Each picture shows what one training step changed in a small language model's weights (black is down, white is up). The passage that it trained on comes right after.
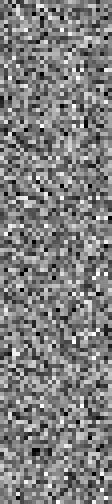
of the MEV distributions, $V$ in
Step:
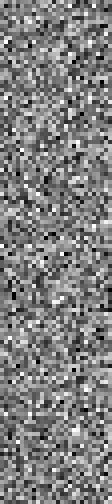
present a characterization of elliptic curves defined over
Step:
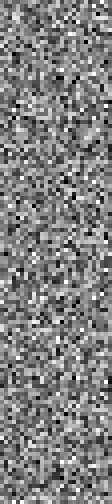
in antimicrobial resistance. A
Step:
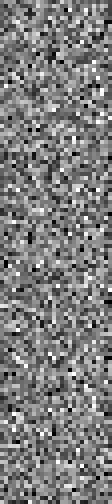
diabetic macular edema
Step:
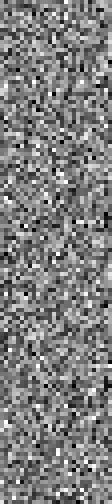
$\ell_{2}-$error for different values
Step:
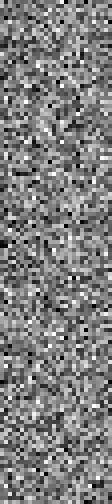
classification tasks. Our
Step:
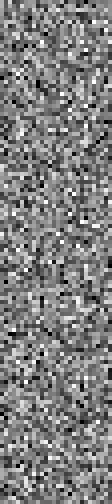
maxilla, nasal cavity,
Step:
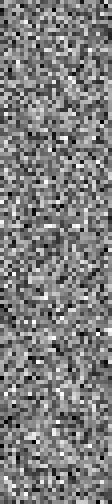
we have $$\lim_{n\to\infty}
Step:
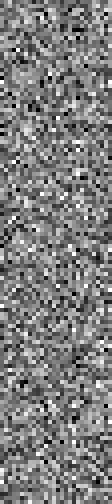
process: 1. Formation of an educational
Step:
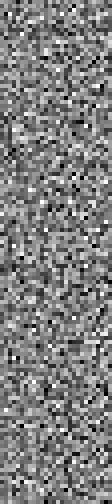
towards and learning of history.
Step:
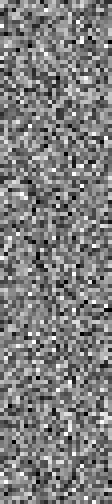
condition of $f^1$, we have the following
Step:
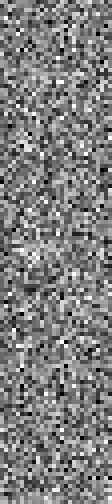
to answer research question 1-3
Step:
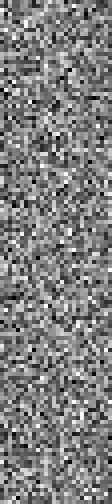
civil structure static analysis is performed for
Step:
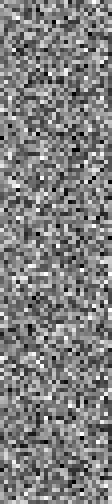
In addition, alexithymia of
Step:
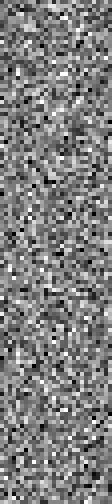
cycle regulatory proteins
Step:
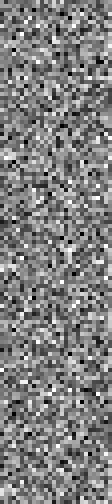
uniquely determined. Here we choose
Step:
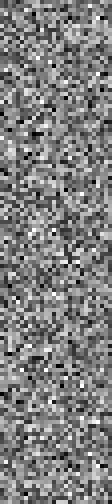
been found by many people. Two important
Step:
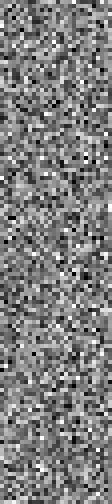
asymptotically standard normally distributed
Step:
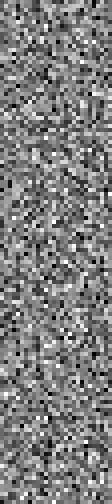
centres, Macquarie University
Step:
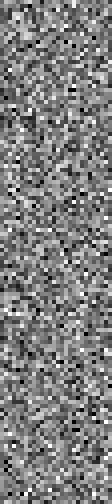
the former, but not in the latter one.
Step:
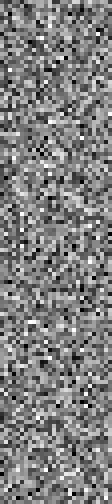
of concern to peasant farmers
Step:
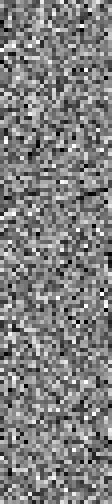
numbering is called “number sign”,
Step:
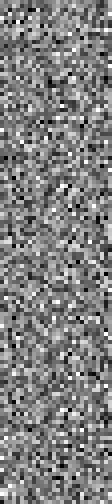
1911 Herbert Halpert
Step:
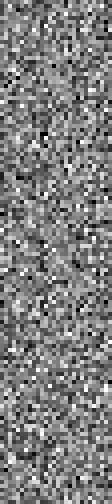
S Mader, and F Bry.
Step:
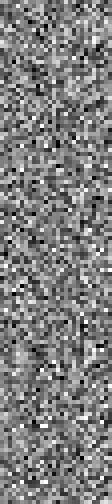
and iii) unknown arrival of
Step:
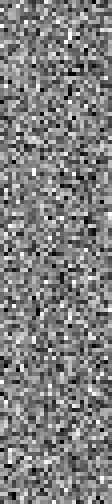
hence $A \subseteq B$ and also, by
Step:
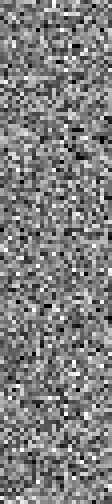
essentially in the finite-volume
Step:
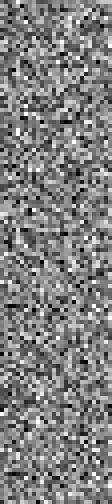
in terms of cocycles.
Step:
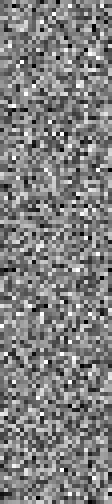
Up to affine bijections of a
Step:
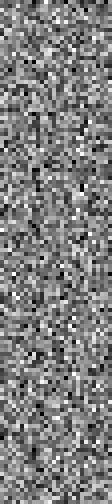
political science, and public
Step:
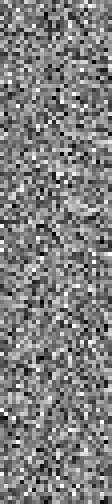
66 pass the above test (as does every
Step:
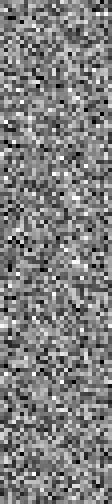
residuated lattices having a continuous
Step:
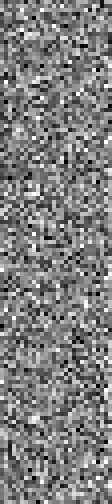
females included in this study. Out
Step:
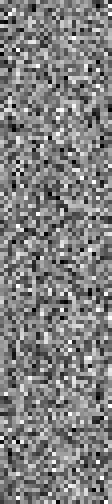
way in which a certain transform $L$
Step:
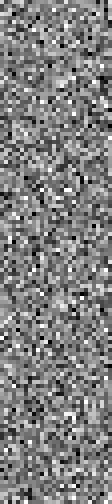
is any other probability and $a>0$ is
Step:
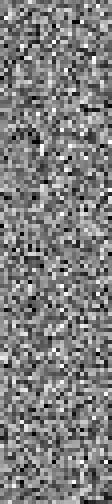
migrate to Anatolia. In addition
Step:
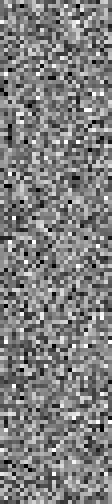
by twentieth century
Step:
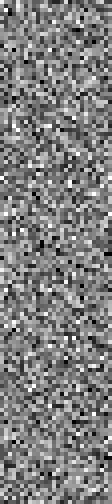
cluster, it is visible that the
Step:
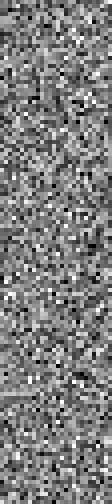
addition, we use that $\evol_K$
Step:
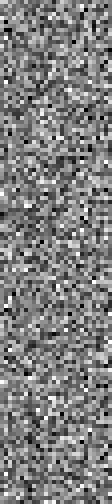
Higher Education Institutions in
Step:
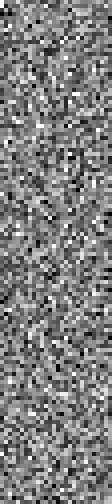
detailed and credible (with
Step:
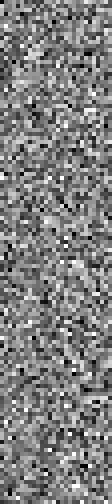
to mitigate a DC drift is
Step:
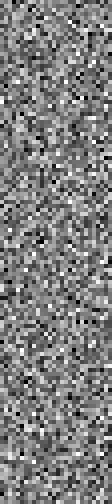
and Nina Goossens.
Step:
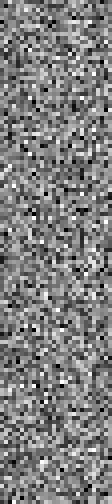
\partial_y - \sum_{s\in
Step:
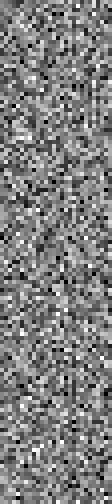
that the minimum sample size is 100
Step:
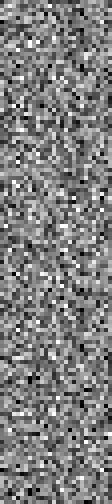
an international, national, or organization
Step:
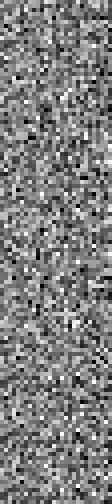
\end{proof} Remark:
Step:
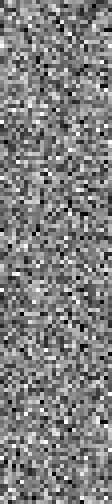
The emulator is used to estimate error
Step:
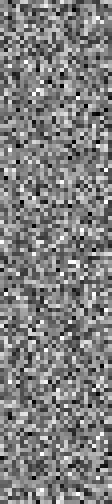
in a particular journal and its IF is
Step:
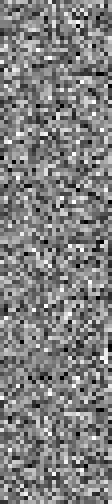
\end{equation*} Employing
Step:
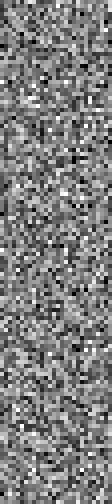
and Damm, 2020). In our study,
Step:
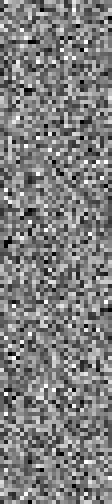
of wavelet. Generally, there are some
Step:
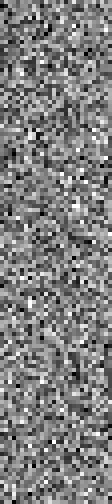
the same time, a rapidly growing
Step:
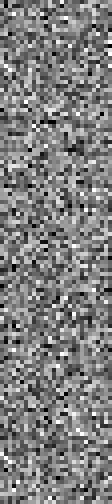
"Classification of maize
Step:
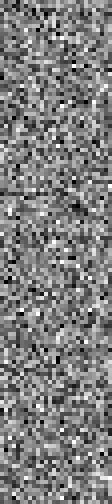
health effects has been linked to air
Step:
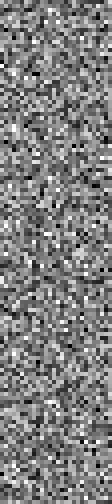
encephalomalacia and
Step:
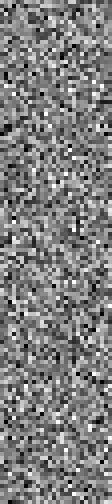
depending on design geometric parameters, is
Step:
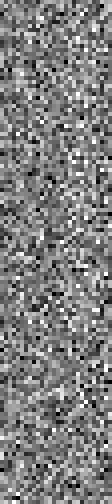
thus computed the right hand side
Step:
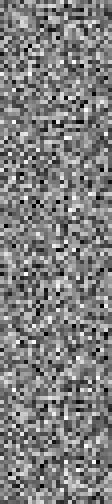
al* (2008) also characterize co integration
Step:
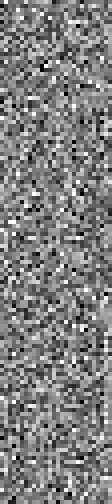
case and we also concentrated on
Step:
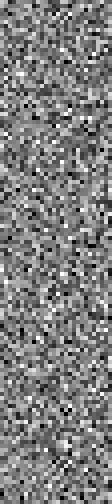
from the DEKOIS 2.0
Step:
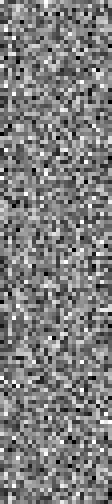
cultural philosophies have also been
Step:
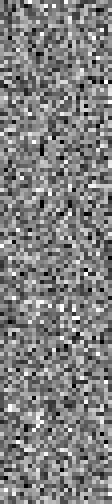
for which the argument presented on the toy
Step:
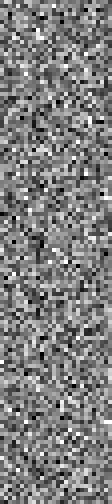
review) will be extracted and
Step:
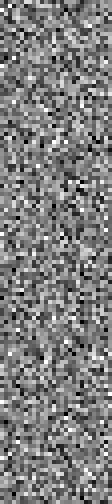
ingesting in real-time. The main
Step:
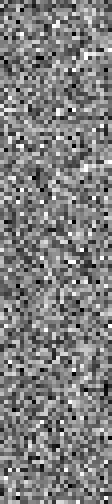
ms. The disadvantage of such
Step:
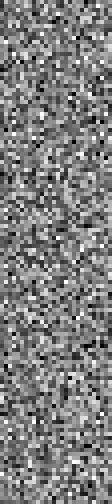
the detection threshold of the
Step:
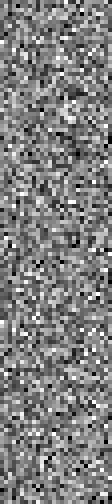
(0-8 years) contributes
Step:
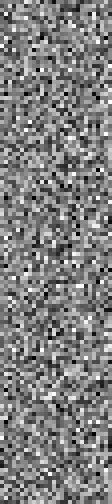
because the numbers of CHE have increased but
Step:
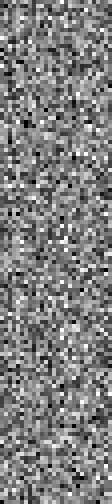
the { \bf perturbation
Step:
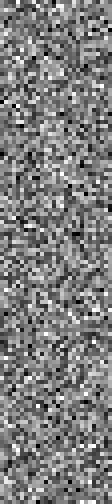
with weak-$\star$ dense union
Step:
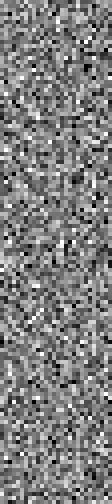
and non-technical engineering
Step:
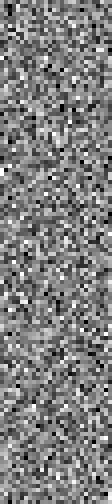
equations has for the case $\alpha=0$
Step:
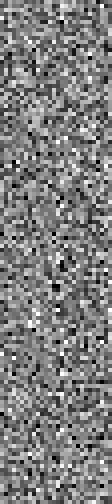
$\lambda_n : U_n \to L$
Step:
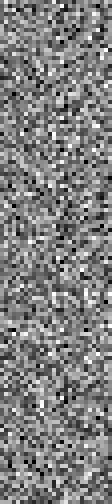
quite important positions in the collaboration
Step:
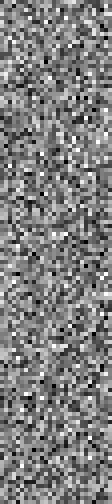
the Panel on Genetically
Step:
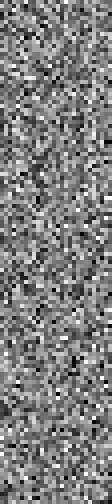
of the removal depth of
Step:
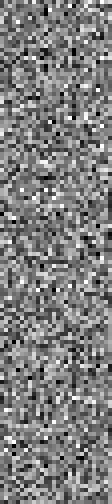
to some concepts such as the 3
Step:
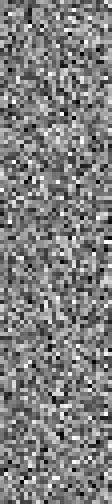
discoverability through wider algorithmic
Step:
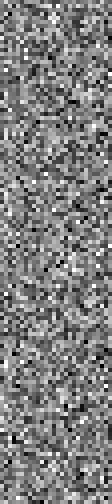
in “The Republic”. It
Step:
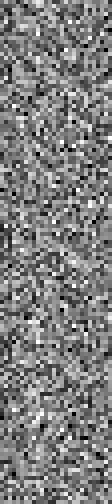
of view, to replace the fixed
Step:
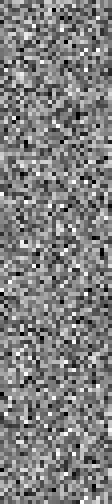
from two processes, the first one, called random
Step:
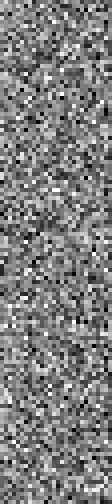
Experiences in Ibadan,
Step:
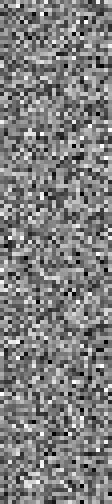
on irreducible Hermitian
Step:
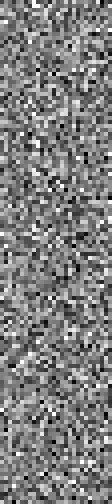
Bickel–Ren application of the
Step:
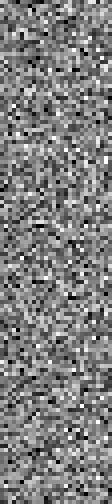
rice husk might not represent the
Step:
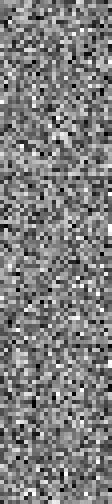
project, a research team at the Max
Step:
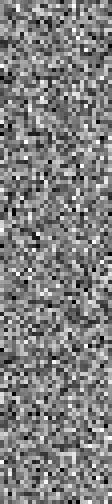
changes throughout time, and a
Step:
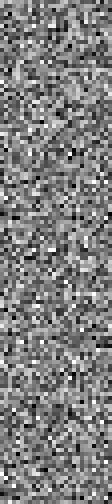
participated in the delivery of construction
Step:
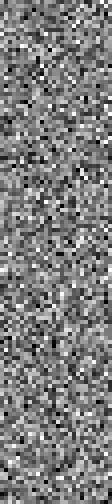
embedding $\iota$, which
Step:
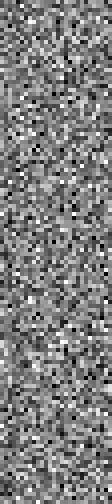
(The weight of a non-existing
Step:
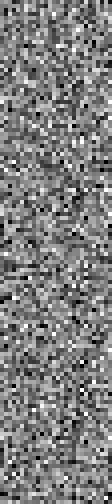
construction, and sustainable agriculture
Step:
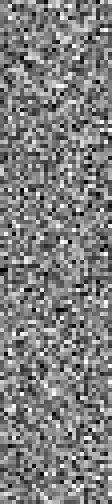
and virtual inertia trajectory
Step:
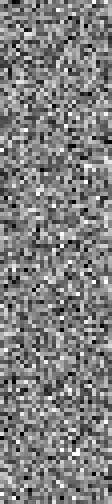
might be the use of alternatives to the
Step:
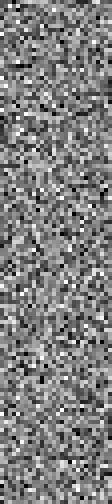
very small precisions, except for
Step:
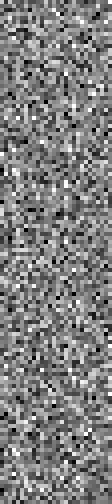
concentration results for the fractional
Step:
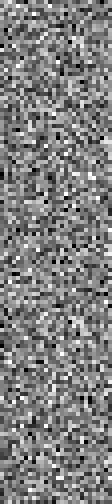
shows that dental caries is considered the most
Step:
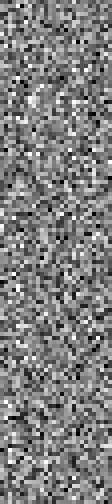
separated by solvent extraction method
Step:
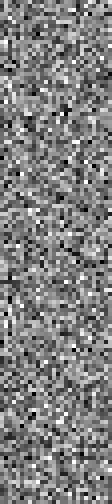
the Eastern Indonesia region that are
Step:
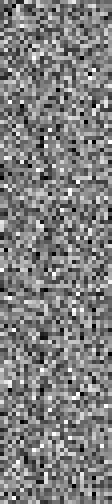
of 21 samples and 6 classes, useful
